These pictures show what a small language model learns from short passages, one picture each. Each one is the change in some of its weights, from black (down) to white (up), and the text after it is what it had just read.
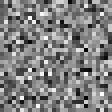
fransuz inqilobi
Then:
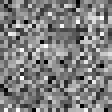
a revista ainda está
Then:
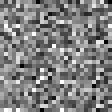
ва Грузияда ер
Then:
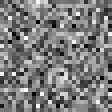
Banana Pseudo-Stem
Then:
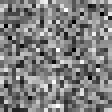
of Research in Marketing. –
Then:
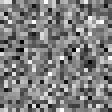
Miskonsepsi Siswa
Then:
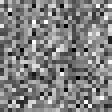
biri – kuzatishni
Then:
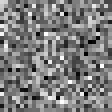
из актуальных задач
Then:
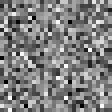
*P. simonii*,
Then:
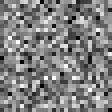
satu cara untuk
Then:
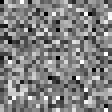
умений грамотно и
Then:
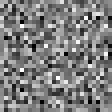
relevancia mediante una
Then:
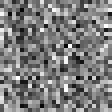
soddalashtirilishi va
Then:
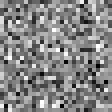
cuáles se sitúa la
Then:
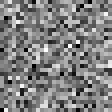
bisyor jalodat
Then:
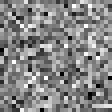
and caution to the measures
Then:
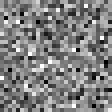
(interoperability) va
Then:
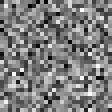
o contexto social dentro do qual
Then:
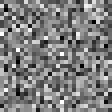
que possuem mais de uma dose,
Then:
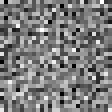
враховують інтереси
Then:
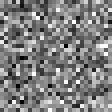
naar het verleden, zij
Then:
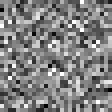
bij de industriële
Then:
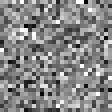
ein Schwemmmittel (10
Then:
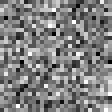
Netral Netral
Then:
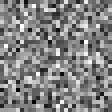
- Menchen-Trevino,
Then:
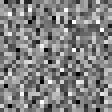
Informan: “8 Orang
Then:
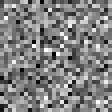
denke mir, dass zum
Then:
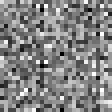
și abilitățile
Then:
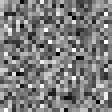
qahramonlarni ijod
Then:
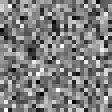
de estar, quase um estado de
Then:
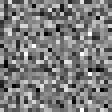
знаний учащихся в
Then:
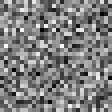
6 a 9, en las diversas
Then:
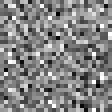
gli uomini in questi
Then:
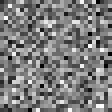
un minimum de 336
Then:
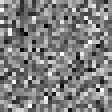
loyihalashtirilgan ishlar,
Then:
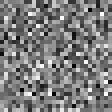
nos Estados Unidos, onde
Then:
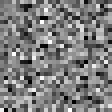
constitue un facteur
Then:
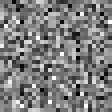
kapsamında bağlam
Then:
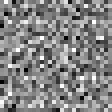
tanggung jawab yang
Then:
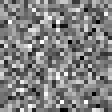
la monstruosité n'ont
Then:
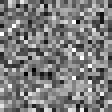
tierra hay que analizar dos
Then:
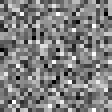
plus, studiul lui
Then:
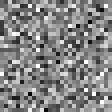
qilish va jamoaviy ish va
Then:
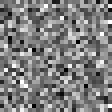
termes de compétences,
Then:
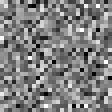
y 30, para luego
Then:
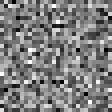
В рамках литературной
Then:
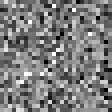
процес зростання побожності
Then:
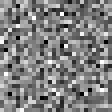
точно выступают
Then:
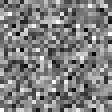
Возраст пациенток
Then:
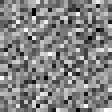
atau cara bagaimana
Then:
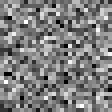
bilan hamfikir bo'la
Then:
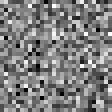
de impacto ambiental, a
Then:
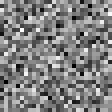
eng muhim standartlar –
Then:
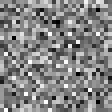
sharoitlarning ustunligi bu
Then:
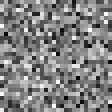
борасидаги изчил
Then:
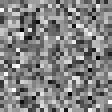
nu au nevoie de
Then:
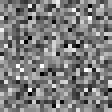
turadigan vaziyatda tez
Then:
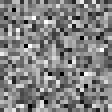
de testes inferenciais:
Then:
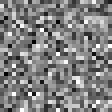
Materiais da Universidade Nova de
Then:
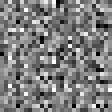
Bitkovskiy //
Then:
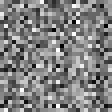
imprevisibilidade advindas de
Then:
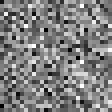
uma dieta rica em ingestão
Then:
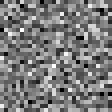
Таким образом, в
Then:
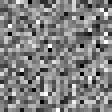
disease may experience
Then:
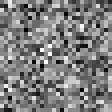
verbal vositalar orqali
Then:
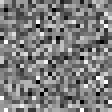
notícias em diversos
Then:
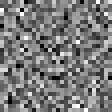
To'xtasinova Laylo
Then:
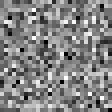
pekerja lapangan, yang
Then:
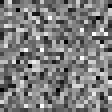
говорить об успехе,
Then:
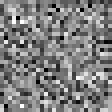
una política específica para
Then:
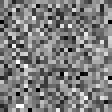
ataque de pragas como
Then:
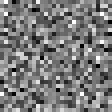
17 yoshidayoq
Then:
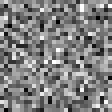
encore incomplètes.
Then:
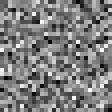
toàn cầu và
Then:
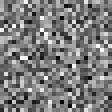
et voyait tout de suite
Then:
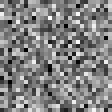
chin ko'ngildan
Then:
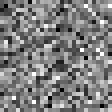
цикл праць,
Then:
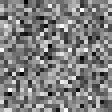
escrito pelo arquiteto
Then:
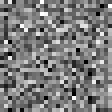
а органічною частиною
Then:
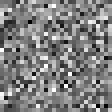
ilmiy-texnik va
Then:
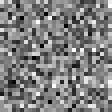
geometrik shaklidagi
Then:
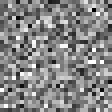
evolução do welfare
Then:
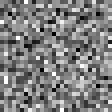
манбалар ичида
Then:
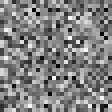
dan 11.9 artinya
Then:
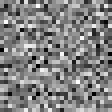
направляючи до уряду
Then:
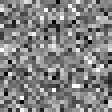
clasic nu ia în considerare
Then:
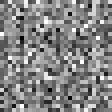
business entities with the
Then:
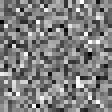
em mais de 1200 instituições,
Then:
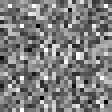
os dados de projeto e é
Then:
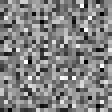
``` class where
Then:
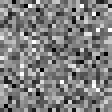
darhol quloqqa
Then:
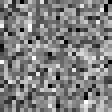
untersuchen. Ersten
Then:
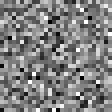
– декан факультета
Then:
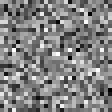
финансовый план
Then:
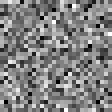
momentda mehnat
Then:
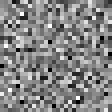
karena itu, peran
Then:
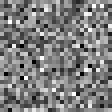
musobaqa faoliyatini
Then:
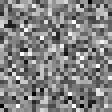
présence particulière de
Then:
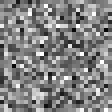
empleadas no se encontró
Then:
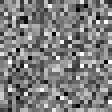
the definitions of “effect”
